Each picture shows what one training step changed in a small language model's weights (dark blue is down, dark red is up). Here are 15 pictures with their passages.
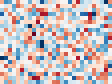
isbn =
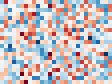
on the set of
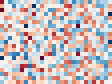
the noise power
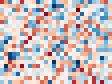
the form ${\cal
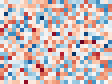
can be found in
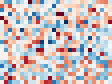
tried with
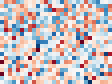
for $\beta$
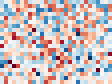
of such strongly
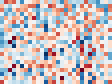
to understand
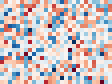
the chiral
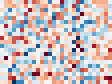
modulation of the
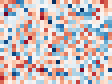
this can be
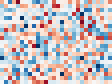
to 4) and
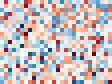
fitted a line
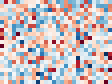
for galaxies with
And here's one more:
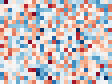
on data presented
